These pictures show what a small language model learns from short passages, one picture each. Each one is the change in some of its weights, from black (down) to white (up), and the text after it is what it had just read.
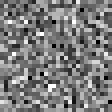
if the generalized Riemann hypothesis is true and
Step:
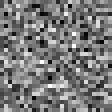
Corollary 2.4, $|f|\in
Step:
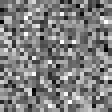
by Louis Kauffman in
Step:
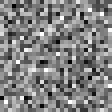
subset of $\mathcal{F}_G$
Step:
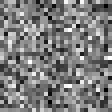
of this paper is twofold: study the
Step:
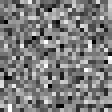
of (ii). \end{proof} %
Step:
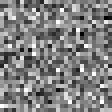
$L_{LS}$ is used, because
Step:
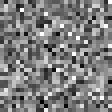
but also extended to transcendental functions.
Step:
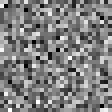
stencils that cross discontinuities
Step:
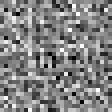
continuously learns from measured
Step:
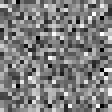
than $r-1$. However, the polynomial
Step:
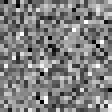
to one mapping from the set of
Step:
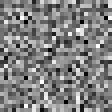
\begin{document} \begin{center}
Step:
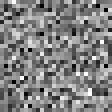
equation as a Picard-Fuchs
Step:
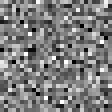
similar result holds when $g$ has nonzero
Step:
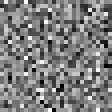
\req{model} is then
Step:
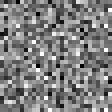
\end{proof} \end{theorem}
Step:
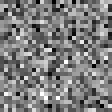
representation of $Q$ and initially set all
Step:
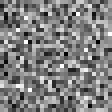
the side where the $j^{th}$ side
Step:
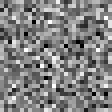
variables\\ $J_i$ & Set of
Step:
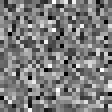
the $k$-th symmetric power representation.\ This
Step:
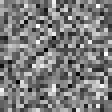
{$ \gamma y $}; \foreach
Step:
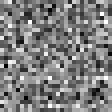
that is, is the aggregate
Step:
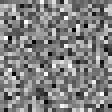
we consider the Rayleigh quotient,
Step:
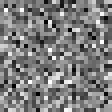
A finite subgroup $S$ of $G$
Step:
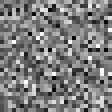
constructing an explicit equivalence of corresponding derived
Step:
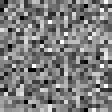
$K$-theory] (for various
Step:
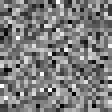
a pertinent framework, expanding
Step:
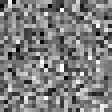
$x \in \Omega$, this convergence being
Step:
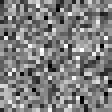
$G^0$-orbits on
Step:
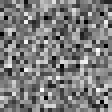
$\gamma<\frac12$. Similarly, we have
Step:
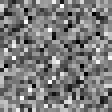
latter case, take $\gamma_i$ to
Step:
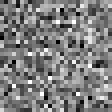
to $F_n$; hence,
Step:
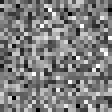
use of control variates (CV)
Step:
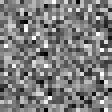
have proved the following theorem: \proclaim{Theorem
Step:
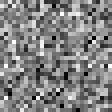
polynomials, which live high up in the
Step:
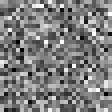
We remark however, that the result of
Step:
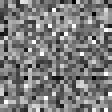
\end{proof} \subsection{From
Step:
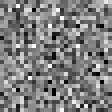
change very little during the
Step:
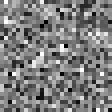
$ and $\gamma(t)=\La
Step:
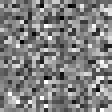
in 2-3 times. For not large
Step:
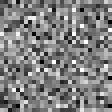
only if the data ${\mathcal F}$,
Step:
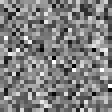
such an action. We give a complete
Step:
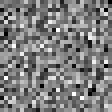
extends a positive Dehn twist along a
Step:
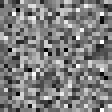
approach can directly be extended to cut finite element
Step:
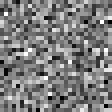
geometric for every finite place $\nu$.
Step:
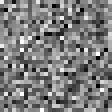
\newblock Metric inequalities with scalar
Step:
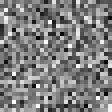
is a number $C$ independent of
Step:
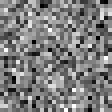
hence $\UU(a\oplus
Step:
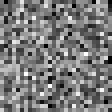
on $K,$ if for each absolutely convex
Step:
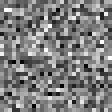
6 occur as $\pi_1S$. The
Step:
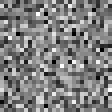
feasible solutions to corresponding inner-level
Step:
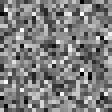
at least $n - \lceil
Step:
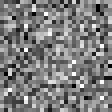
arguments of \cite{KKS},
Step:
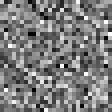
$m$ tends to 0 as $\del
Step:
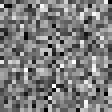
an integer and $\mu =1$, the
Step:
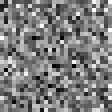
\alpha_1 \leq \frac{ 6
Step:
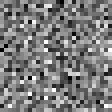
the choice of the value of $a$, as
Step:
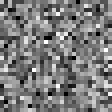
B \subseteq N$, the equality follows from the
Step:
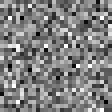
Cover--Efron cone, just
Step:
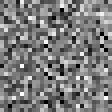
is convex. Indeed, we see that the diagonal
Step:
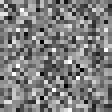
vanishes at the far endpoint of each
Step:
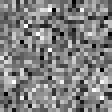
construction of Hadamard matrices.
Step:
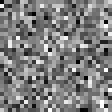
same way as for the conservation of
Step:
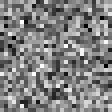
given there) has had a decisive
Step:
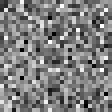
$M$ reduces to the one mentioned
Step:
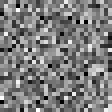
difficult to verify that the estimates of
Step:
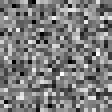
$ by \begin{equation*} \tau
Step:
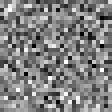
positive harmonic functions $u$ in
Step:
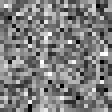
and P. Masai & A.
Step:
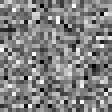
\caption{Triangular diagram of
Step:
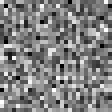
possibly dependent, whose joint distribution satisfies
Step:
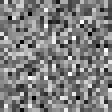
easy to find an abelian ideal with such a number
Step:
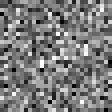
of interaction $(x_{\ast 1},
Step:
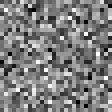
begin with some properties of $\Psi$.
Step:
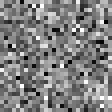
where $q$ is an even positive integer.
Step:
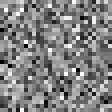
functions by $0$ outside the interval
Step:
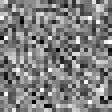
assume that the required functions $ x \left
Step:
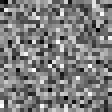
Let $\Pi \colon T \to T'$
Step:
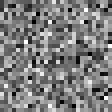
and $\xi >0$, the regularized
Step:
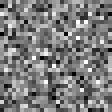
S \to E$ (defined over an invariant
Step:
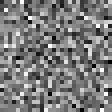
$K_1$ has only nondegenerate
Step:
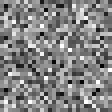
denotes a log syntomic complex.
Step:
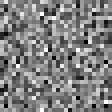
\qquad \to \qquad a \bff
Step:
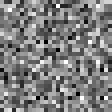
integer $n\ge 0$, we have
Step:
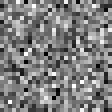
theorem (cf.\ \cite[Theorem
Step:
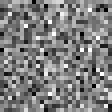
examples that for the first figure (Fig.
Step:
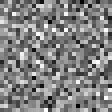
bundle and connections on vector bundles can always
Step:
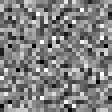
${\cal F}\widemid{\cal
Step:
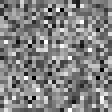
its class group, and $G_P
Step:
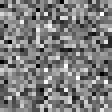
> 0$ is the constant involved in
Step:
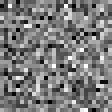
Papers [9-11] are
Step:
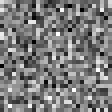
term $\mathcal{O}(\epsilon\,
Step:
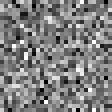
registration is based on the
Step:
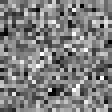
$Y_n \otimes_{\calc}
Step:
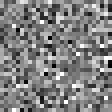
itself under certain conditions may behave very
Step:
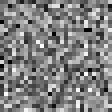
arbitrarily large cardinalities we need additional
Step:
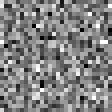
\sum_{n} e(\frak
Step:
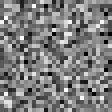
that $Y$ be normal \item The extension
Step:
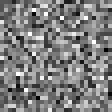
defeated me completely; I had
